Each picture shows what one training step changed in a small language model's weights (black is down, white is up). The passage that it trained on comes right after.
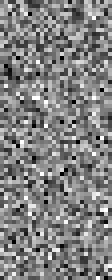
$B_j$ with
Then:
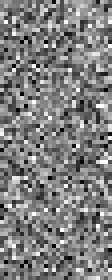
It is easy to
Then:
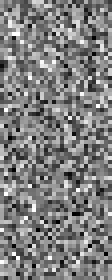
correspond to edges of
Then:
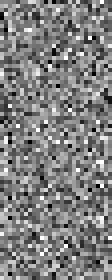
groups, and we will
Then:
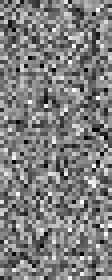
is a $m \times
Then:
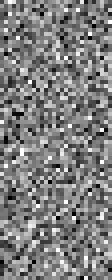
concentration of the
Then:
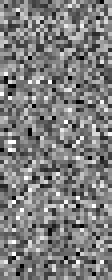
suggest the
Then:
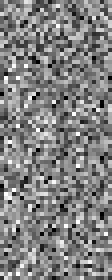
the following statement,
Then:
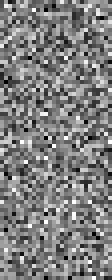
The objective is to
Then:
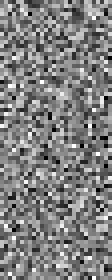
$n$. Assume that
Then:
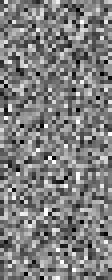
equal to the root.
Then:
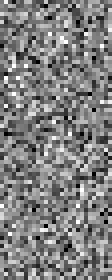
as above have the following
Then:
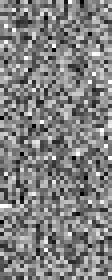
a new covering lemma
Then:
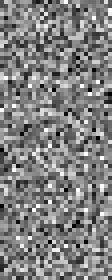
more explicitly as
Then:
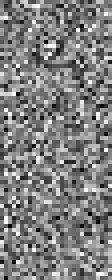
own specific
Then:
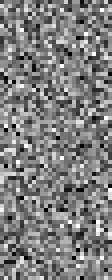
] , \nonumber \\
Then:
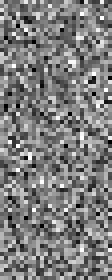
collaboration between
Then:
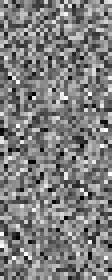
in the classical
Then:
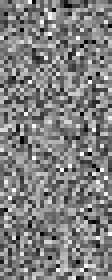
of a tunnel number
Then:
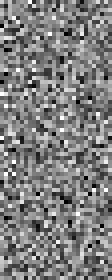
of an earlier
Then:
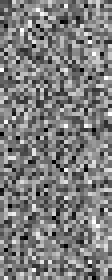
are in degrees
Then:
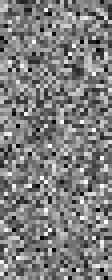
$H$ optimally,
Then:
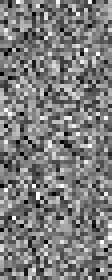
doubling metric
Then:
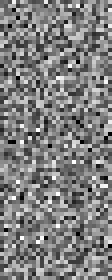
description. In the
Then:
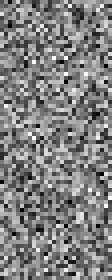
is it true for three
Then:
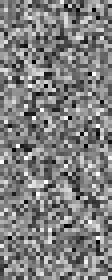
means that all points in
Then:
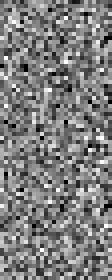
powerful tool
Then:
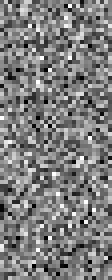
final result of the section
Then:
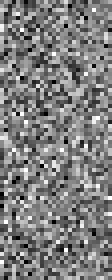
order to relate our theory
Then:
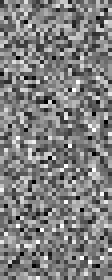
each $u_j$
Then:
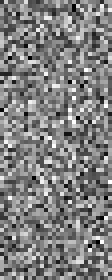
number of sensors and
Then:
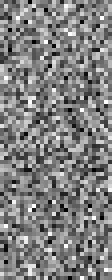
the INTD as
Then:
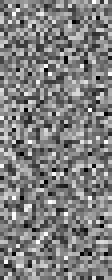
Theorem 1.3 we need
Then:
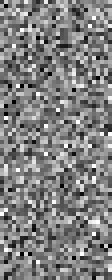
a generator.*
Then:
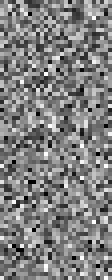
$W$ that are
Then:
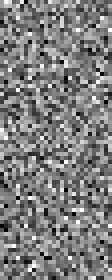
nodes where loads
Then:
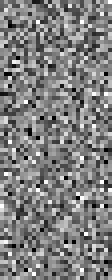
changes. Let
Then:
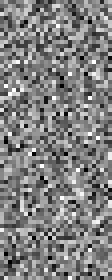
the arrows of the
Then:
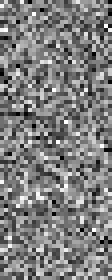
waves traveling
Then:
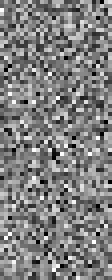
vector space, and each
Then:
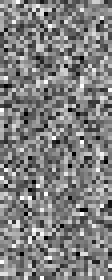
stems directly
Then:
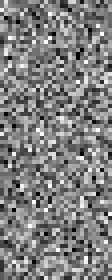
\theta)$ solution to the
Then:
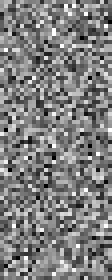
of the population at
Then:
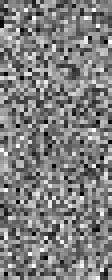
Hence, there are
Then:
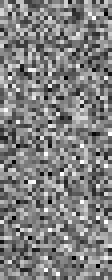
$M$ admits
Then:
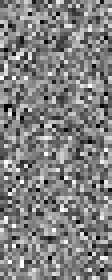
material. The
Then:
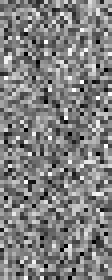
and $w$ be a
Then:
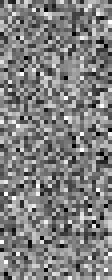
The exact homotopy
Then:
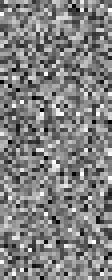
one-on-one basis
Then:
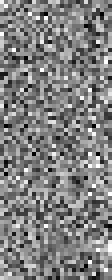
art CV version
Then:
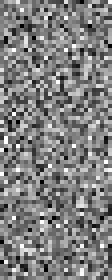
with representatives
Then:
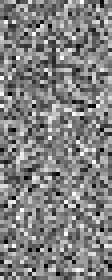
We suggest the
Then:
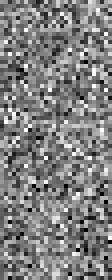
and \begin{align*}
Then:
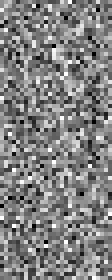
way (here we have
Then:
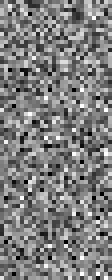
$E$ if the
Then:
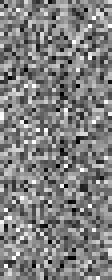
a given CR structure
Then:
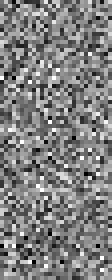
class $\theta^- +
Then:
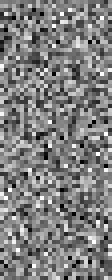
mapping $F$ with
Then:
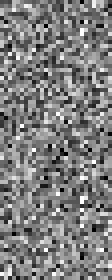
We may apply the inequality
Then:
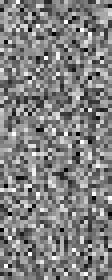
of Hailin
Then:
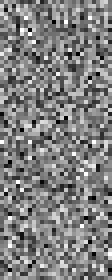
of David
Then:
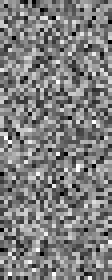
the flow, we obtain for
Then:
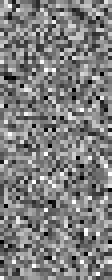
$\lambda=0$ is
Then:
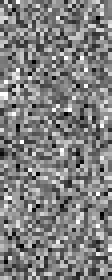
following convergent series
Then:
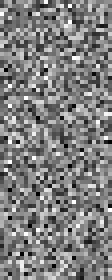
above upper bound, for
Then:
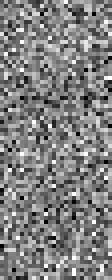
is false and
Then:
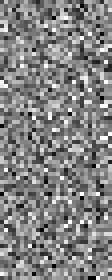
s_n \ldots
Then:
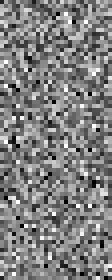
point $x$ which is
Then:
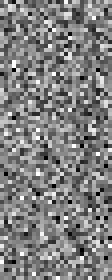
$p$-smooth for
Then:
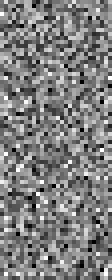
that there exists a constant
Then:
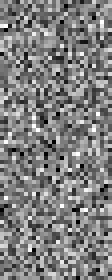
shall move any point
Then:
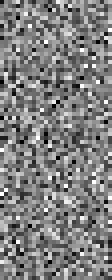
definitions we refer
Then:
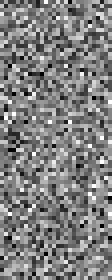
of a structure known to
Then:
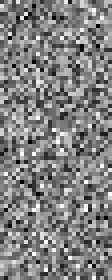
dense open subset
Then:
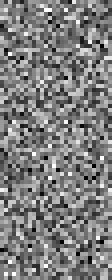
rapidly to
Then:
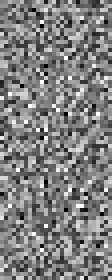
but also is injective.
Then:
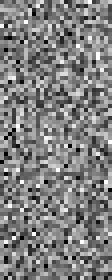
either variable. It is
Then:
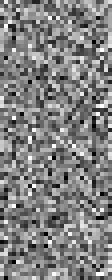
tan}] \times
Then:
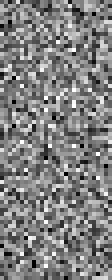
isometry $I$
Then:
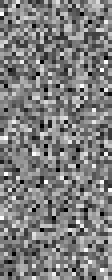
are disjoint.
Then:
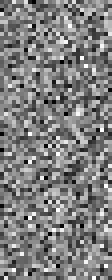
provides the natural type
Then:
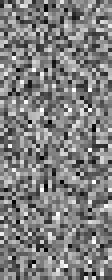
In the previous section
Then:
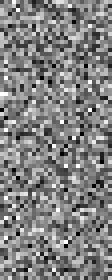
fix a countable model
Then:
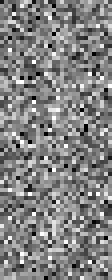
Note that if ${\rm
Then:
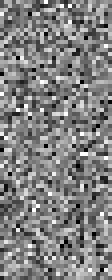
above results also allow us
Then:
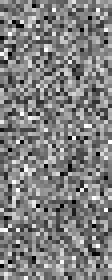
for opens that are all
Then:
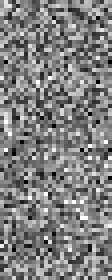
$\Bcal$. We
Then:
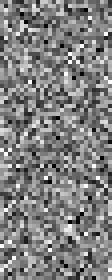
finally the uniform
